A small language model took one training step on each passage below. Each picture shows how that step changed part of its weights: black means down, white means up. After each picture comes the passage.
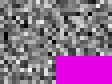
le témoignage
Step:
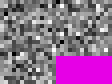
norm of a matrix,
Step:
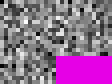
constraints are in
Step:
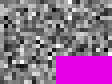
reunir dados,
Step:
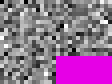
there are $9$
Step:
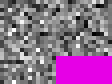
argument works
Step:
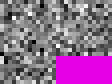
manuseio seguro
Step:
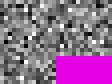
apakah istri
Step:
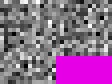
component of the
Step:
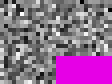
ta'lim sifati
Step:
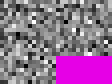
Suppose that for any
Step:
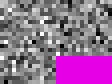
Two other species
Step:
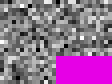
Fong, L. \
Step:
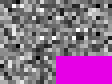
of the surrogate
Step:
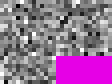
In order to disclose
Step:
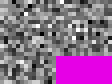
of the disease in
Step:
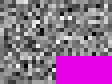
instance of the
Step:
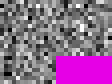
eng maqbul,
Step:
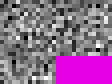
product of the so
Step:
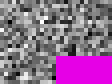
in degrees one and
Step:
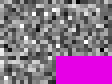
y sur del Parque
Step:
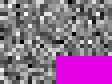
by contradiction.
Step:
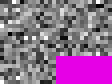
tidak adanya
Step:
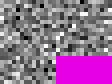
to tiles with
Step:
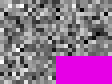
el Ministerio
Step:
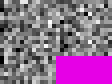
components. We
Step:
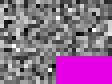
field $K$
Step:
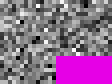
para desafiar el
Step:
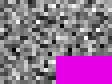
desse ganho
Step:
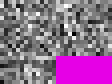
das etapas e
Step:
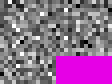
term written
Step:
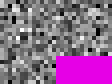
of the Medical
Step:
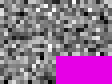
sum of every row
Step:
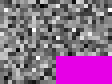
janri ancha
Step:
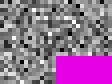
data. *Ann
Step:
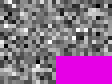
of the Durance
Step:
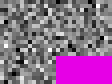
a mixed model with
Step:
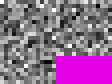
the convergence rate
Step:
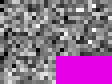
this idea). The
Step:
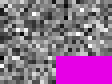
Pineda, D.
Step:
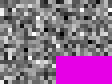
e funcionalidade da
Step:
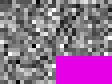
the above mapping )
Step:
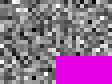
les otorga un
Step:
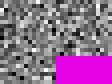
a scalar product
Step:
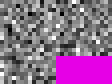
amal yoki
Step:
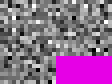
merne ilyet
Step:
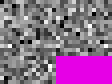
Fix $i\in
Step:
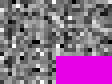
CP al RM
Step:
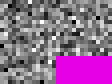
a characterization of
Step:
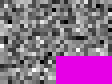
in the case of classical
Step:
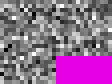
The KKT condition
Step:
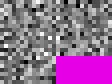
length $n$
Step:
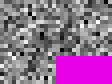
evaluation] We
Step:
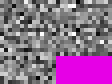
معین- و
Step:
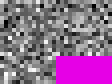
the above lemma will be
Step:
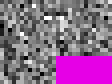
się za
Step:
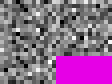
the linearization of the
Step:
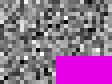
\end{equation} for
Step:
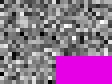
be a generator for the
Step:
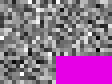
arc}} associated
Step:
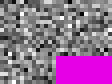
assume that there is a
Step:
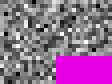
the system due to the
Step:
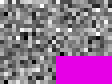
distribute between the sets
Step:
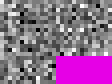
todas las fases
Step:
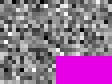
la mort sont
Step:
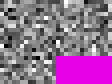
alimentares que
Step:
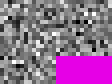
\leq T,$$ and
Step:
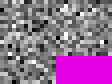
je pouvais
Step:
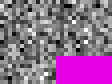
open vertices
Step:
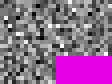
one can take one
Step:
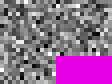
that \begin{equation}
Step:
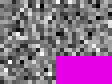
organizate și
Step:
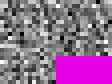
drawn as an
